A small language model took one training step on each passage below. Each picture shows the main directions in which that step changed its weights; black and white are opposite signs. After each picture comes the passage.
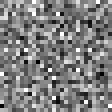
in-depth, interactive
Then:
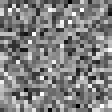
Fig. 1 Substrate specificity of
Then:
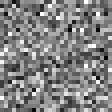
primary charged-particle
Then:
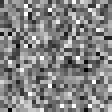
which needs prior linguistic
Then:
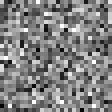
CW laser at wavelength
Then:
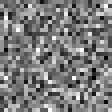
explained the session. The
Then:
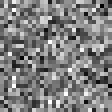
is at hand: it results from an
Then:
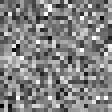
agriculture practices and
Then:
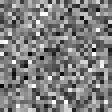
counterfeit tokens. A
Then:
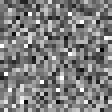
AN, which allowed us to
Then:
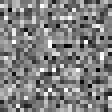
\begin{figure}[!h] \centering
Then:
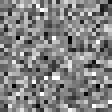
in unitary gauge. As
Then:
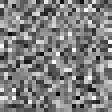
connection between historical tradition
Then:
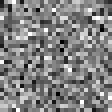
to parametrize $U(N)$
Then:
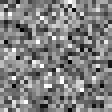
our intended use of the CSI
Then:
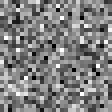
magnitude of the energy needed to
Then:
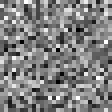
background and $\Gamma$ is kappa
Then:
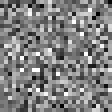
3 and 12 months later.
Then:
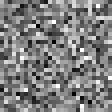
attractive for applications in electronic
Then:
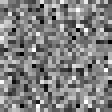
and three-dimensional failure
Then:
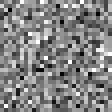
$t_{2g}$ bands from any
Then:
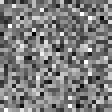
condition, fulfilled the
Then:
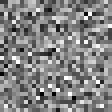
as a framework to analyse gate
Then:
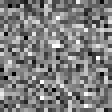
MS-EXCEL statistical
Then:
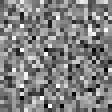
The respondents Has Been
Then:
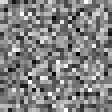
of a 1D system for different effective mass:
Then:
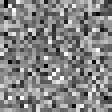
at selected PU colleges in
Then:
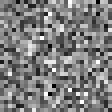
reciprocal interactions between individuals
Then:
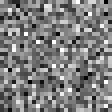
the most important export products and plays
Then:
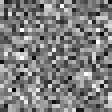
in the detection of these fields produced in
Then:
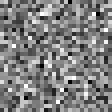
had the maximum flux content)
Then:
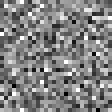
to an unfortunate practical
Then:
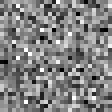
an expert can ensure that the structure
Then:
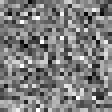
at a low cost” needs to
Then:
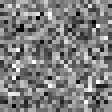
+ Doing well. Stable.
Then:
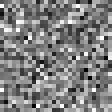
(\Omega^\prime T_{\rm
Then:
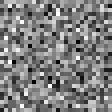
20mm mass block (b) the
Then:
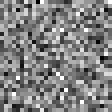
integrating the ratio of AM density to
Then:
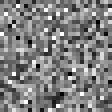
\affiliation{Electronic Structure
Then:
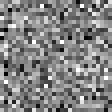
delivered in the SCH group
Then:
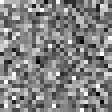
the bias of MRP by
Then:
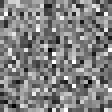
in the majority of patients, indicating
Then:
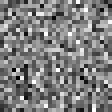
of analyzed data. In these
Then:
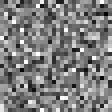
we use the interaction Lagrangian and
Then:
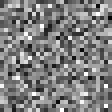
of Fe on Cu (001)
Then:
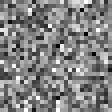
but also those from livestock and
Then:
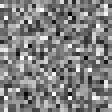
confirmed to contain bioactive
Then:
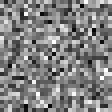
expresses all possibilities of
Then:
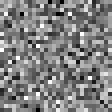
of U-dualities appear rather
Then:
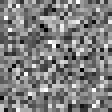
within controlled approximations (see review
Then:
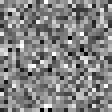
boundaries between two classes, typically
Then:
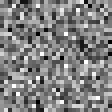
The payoffs can vary with
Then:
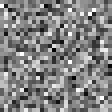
not properly segmented.
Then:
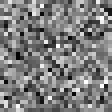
first drops to a minimum value as
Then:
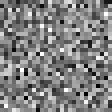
2.2\%. The determination of
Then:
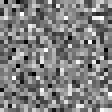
consideration of gender in a
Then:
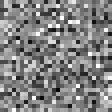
{Burnell}}, \ and\
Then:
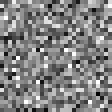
ratio of unique generated
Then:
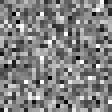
well. \end{proof} Next
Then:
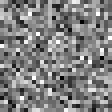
$\mathcal{C}_1$, we can
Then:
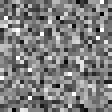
the RA performance when UEs have
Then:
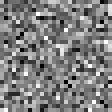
to become larger when the flux density
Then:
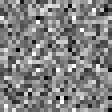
factors. Therefore, it is assumed
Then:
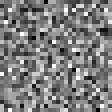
treatment. To build this model,
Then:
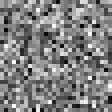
building career 1 15 3
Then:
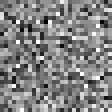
tend to choose simpler,
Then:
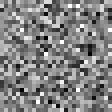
investigating the variables about the main
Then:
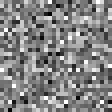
approach correctly recognizes
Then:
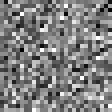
beliefs. The mosque
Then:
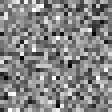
genotype 2 and 8 with both
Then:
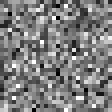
and the size $d\times d$ of
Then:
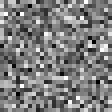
Academic libraries in
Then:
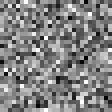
experimental resonance energies and
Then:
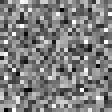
The dome starts from $p \sim
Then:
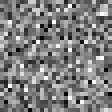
gives rise to the healthcare
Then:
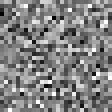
of the core ideas or technical
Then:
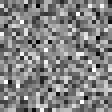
phase, while the density of states is
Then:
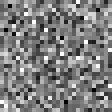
spin group $\Spin(n)$ is
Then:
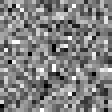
their feasibility. It was held
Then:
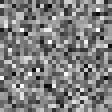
spans of local operator sets
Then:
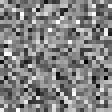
it has a beginning, can be
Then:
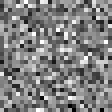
$T_c$ we find a SC
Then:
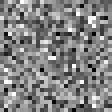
The typical lesions detected,
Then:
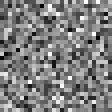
samples were determined by complexometric
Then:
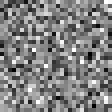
of an agentic AI system. The
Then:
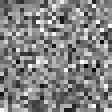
commissioner, the provincial
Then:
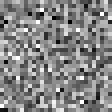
More precisely, the
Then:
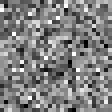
Distribution of base coverage per
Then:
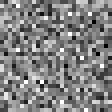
any other comments to be considered.
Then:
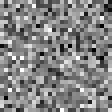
agricultural operations, taking
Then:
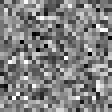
for ensuring signal quality in
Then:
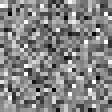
panel shows the identification of the
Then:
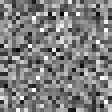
and the LHC to cover the
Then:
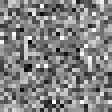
of green computing variables into the
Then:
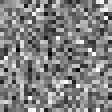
a random step was applied to the
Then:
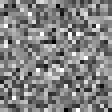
amounts to linearizing the energy
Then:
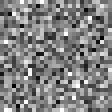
provide effective masking, leaving
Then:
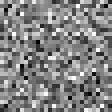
we observed over 6.3-dB
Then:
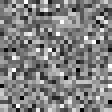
approximately $10^{11}$ $\Omega$
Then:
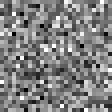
additional overheads such as increased
